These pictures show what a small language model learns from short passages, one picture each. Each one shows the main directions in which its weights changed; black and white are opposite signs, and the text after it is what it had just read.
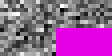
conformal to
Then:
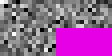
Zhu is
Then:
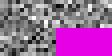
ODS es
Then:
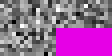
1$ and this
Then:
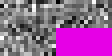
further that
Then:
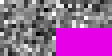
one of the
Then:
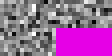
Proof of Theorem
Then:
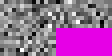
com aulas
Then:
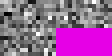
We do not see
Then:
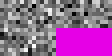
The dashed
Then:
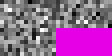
of Small
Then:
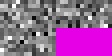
В АО
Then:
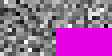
paper, all
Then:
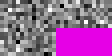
comprobar la
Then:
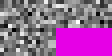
boundary of a
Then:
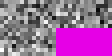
principle which
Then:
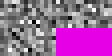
Proof.} Let
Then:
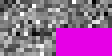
the symmetric
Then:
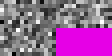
del calor
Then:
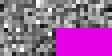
la calidad de
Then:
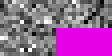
y las artes
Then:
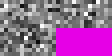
easily prove
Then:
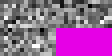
to the general
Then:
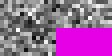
natural map
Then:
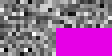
bX +
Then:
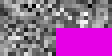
)$ have the
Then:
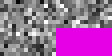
theory in
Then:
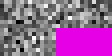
X $ not
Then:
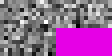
law (see
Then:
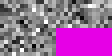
et al.
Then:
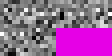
Life in
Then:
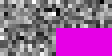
are of order
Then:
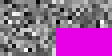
~\langle b
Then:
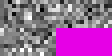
The main
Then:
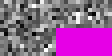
to use this
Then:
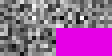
last level
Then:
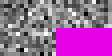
the degree
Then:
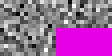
this property,
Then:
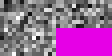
Namely in
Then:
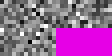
otherwise there
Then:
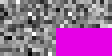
can be used to
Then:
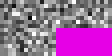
an element $
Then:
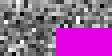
by the same
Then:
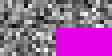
describe the set
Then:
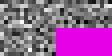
is constant with respect
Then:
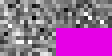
had proved
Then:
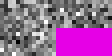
tipo de
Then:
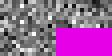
linear algebraic group
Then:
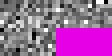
of this method is
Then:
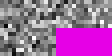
variation of
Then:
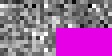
puesto que
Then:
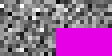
a vertex
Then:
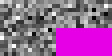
and the edges
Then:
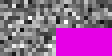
from the ${\bf
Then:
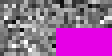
to the formula
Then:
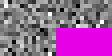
generally, in
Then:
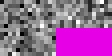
pairs of
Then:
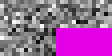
y Santa
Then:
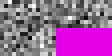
use the notation
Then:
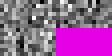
which element is a
